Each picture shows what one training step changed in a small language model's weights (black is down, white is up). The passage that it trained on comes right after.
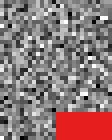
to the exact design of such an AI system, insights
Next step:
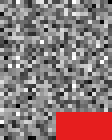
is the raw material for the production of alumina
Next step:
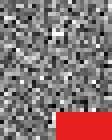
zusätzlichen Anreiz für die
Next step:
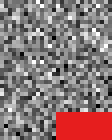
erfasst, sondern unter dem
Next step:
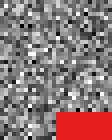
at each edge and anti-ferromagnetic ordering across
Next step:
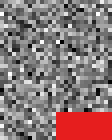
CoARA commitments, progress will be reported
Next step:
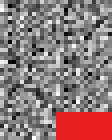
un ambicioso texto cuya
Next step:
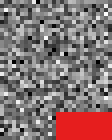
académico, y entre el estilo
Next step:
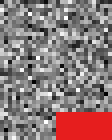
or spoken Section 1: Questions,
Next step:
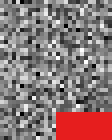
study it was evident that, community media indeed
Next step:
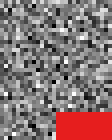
Department of Agad tantra, Rishikul
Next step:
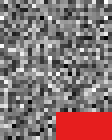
do Instituto Português de Arqueologia (IPA).
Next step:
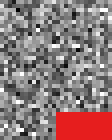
uchraydigan huquqiy kategoriya
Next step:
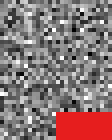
a linear type of settlement pattern, where
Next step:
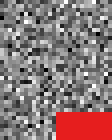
and 17\% accuracy in time delay, which translates
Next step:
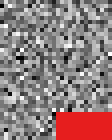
the relational event model, the outcome variable is the
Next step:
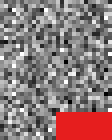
implies that the fermion and antifermion distributions
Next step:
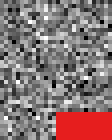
Японии! А она еще,
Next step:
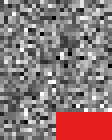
for dynamic analysis – how STAAD idealizes the
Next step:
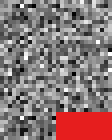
plus soumis à l'IFI.
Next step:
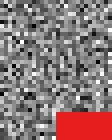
\section[Conclusions]{Conclusions} This
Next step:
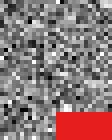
cepa isolada ou intervenções complexas.
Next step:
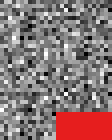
\section{Introduction} In the quest for solving
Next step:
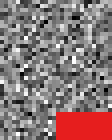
for kinetic coefficients of an aerobic
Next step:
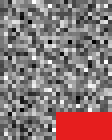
хонлиги иқтисодий
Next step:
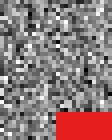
represent some virtuality or energy scales that are evolved down
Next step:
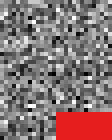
Goresan Pena. 2020. -
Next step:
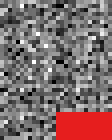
Феррейра Г.С.
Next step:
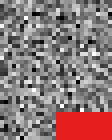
construção social antiga, usada para
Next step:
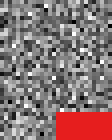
eigenstates of the three-dimensional trap,
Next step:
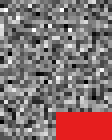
Investigative Accounting*, 4(1),
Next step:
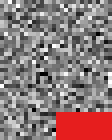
and keep the labels c^{AD} and
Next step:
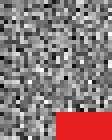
The Fe2p3 spectra, within the surface etch
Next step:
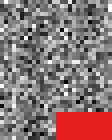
align degrees of freedom for input and
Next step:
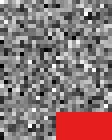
iterative method called Petviashvili method.
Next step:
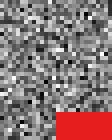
M3 and M4 generations, significant enhancements
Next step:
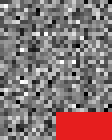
a relação transformadora entre a universidade e a
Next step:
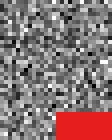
Douglas (1985), which conceptualizes that
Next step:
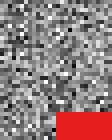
skills. Usually these competencies are best
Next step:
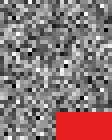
changes little between the X- and
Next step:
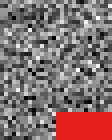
compound in benzene. When exposed to
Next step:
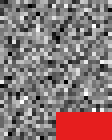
evaluate content validity was survey, based on questionnaire
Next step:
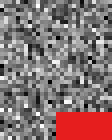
total of 66 were preceded by
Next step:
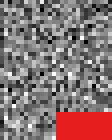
No quadro 1 pode-se observar que mais
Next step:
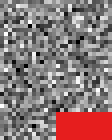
S be an ordered Γ -semigroup and
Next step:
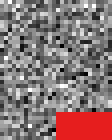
and correspond to, \begin{equation}
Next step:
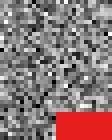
enterprise development since 1990 e as it approved
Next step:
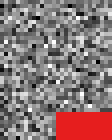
kuzatuvlar yordamida olingan
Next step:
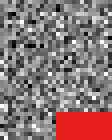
pontuação da dimensão. Quanto mais
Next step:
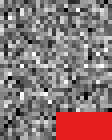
надо бояться ядерных
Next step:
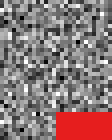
have investigated the two-zero textures in the above
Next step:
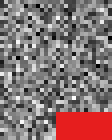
Галичини, Волині,
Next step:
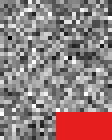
it fosters meaningful collaborations between academic
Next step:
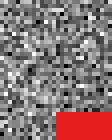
challenge, particularly in CNN-based approaches, where
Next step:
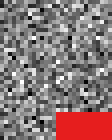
In this case, we have the following three-step
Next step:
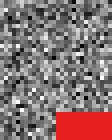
[3], Д. Горалник ва М.
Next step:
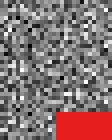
del sistema y los condicionamientos
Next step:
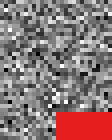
and Gaston Bachelard, it argues
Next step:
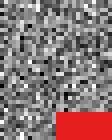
separation mechanism exists. \begin{figure}[t]
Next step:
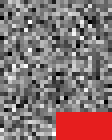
of organization justice by (Yasil and
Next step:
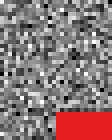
possible to get rid off all terms in the first sum
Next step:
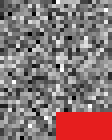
main columns and silica gel (100-200
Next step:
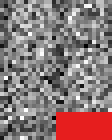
ertaklar yaratdi. Uning
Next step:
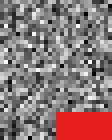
University Hospital for the period 1 January –
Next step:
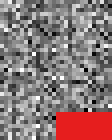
and using the above values for the other parameters, one can
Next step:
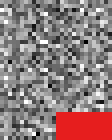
allowed to flow up as well as down the renormalization
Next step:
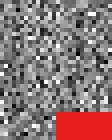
{Y.}~\bibnamefont {Chen}}, \bibinfo
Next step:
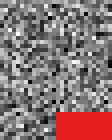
and tests. Data collection tool is in the form of
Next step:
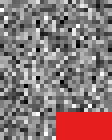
of strongly interacting in which case they will interact through their
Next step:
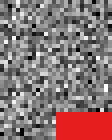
magyarul : Igazság,
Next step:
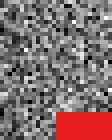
- NÓVOA, António.
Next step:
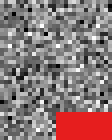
semiconductor sensor; (2) bandwidth
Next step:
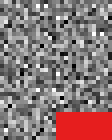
of various features, Artificial Neural Network
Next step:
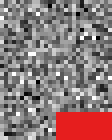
theory.} To each site $x$ of the lattice are
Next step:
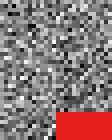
α), vascular endothelial growth factor
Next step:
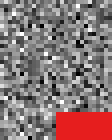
pre-train text models by supervised
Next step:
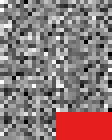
ölkələrində vergi
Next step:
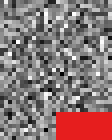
r$. If the material above the disk is optically
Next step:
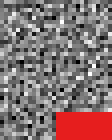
hombres que en mujeres
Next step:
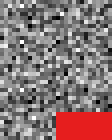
3. Tabel 3. Indikator output
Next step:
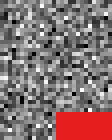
first pregnancy by age 18. The results of
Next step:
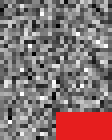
task to control over the on-campus
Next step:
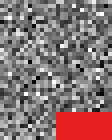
the quality concerns of school education, in the light of
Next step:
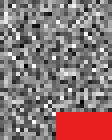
the evolution of the disk would not be driven
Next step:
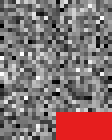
inédito nivel de expansión,
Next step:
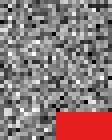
to other kinds of data sets, in this case,
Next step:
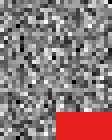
, \alpha , \varphi \rangle \equiv | a
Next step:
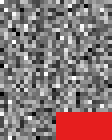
\newcommand{\bk}{_{\bf k}}
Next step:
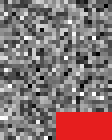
sow and Utimense in Ibibio of
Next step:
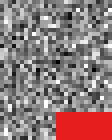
presented here should be tested not only for its theoretical consistency
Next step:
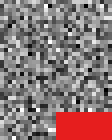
context of global challenges: history and modernity: materials
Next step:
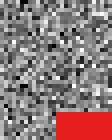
smaller "pieces" or the material of the Figure
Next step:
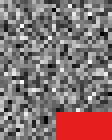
Combination Position of Vertices in
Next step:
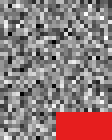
the \emph{RIS pairs simulation} is the definition
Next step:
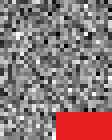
neural network, small temperature differences can be compensated
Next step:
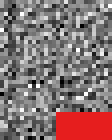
$J_1$ region between 2.176 to
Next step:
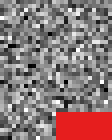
pathologists (\ie the issue of speed or efficiency)
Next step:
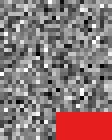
($\sim37$\%) in a velocity range of
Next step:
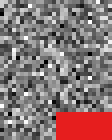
Archeologie delle colonie greche
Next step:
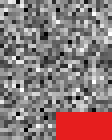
physical properties and results are recovered in the limit
